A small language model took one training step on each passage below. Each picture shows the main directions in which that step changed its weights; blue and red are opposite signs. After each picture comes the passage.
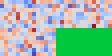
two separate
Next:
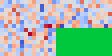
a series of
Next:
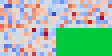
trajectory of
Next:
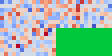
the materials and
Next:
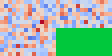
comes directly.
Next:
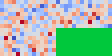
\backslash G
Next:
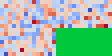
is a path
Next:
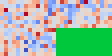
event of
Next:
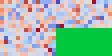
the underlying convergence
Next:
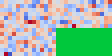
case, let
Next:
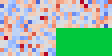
the measure $
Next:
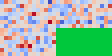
viewed with
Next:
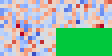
as in head
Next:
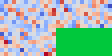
along $\gamma$,
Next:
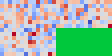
Many of the
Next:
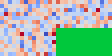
the realm of
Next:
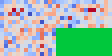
solutions for nonlinear
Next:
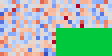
and simpler
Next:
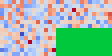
of Science,
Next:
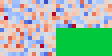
drawing tools
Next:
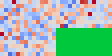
and TSH
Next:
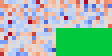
third issue of
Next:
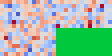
affine extensions
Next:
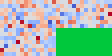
it does not
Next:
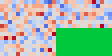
distribution kernels
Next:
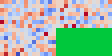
with diverse
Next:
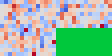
noted in
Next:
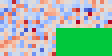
and consequently the
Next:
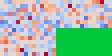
that no longer
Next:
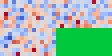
to isolate
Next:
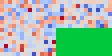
the uniqueness
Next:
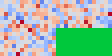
most $n$
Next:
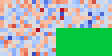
the same row or
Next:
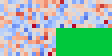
selected the subset of
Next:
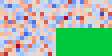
give rise to
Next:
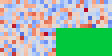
provided by the following
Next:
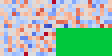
if positive,
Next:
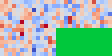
to relate several
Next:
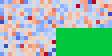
from the invariant
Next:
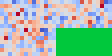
second proof of Theorem
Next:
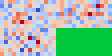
\hline \\
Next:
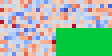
games and
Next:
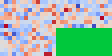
linearly ordered
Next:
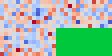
number of linear forms
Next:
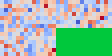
the injecting
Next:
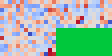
of using these
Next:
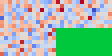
the number of
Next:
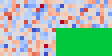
cases, but
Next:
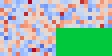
is washed
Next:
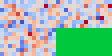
various types of
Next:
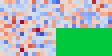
\mathcal O$,
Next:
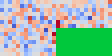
gain is
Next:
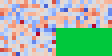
even the general
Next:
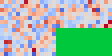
on the integration
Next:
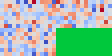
then $M$
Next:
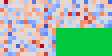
defocusing equation
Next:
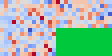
constrained by
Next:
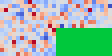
5G and
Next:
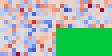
here is to ensure
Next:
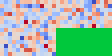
other studies, the
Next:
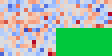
A simple check shows
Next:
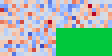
opinion that
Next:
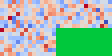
to those of
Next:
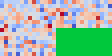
an open connected subset
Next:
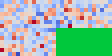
point is more general
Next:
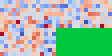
state a useful
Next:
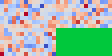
mode –
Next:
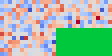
the assertion
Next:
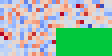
the adaptations needed
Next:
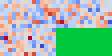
is the constant from
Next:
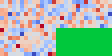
for any curve
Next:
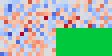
A Case
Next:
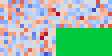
of random variables.
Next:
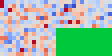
public debt
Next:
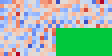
in West
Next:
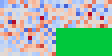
use big data
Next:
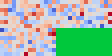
before, equal representation
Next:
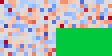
musical sign
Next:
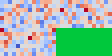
the staining
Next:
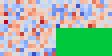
lattices in
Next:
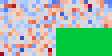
direct computation of
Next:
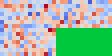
intense when
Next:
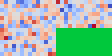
limited to only
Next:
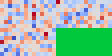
study respectively.
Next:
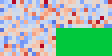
(and vice
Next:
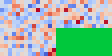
models using the
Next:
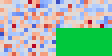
were combined
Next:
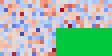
denotes the local time
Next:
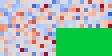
Thus the representation
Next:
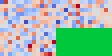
& viral
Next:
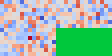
critically depends on
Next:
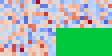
further equivalent to the
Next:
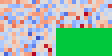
integration by
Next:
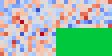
\noindent But
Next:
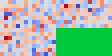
genomic and
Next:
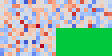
setting studied in
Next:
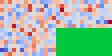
the requirement from
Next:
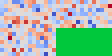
Not sure
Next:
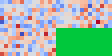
from the power
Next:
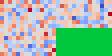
the dynamics of the
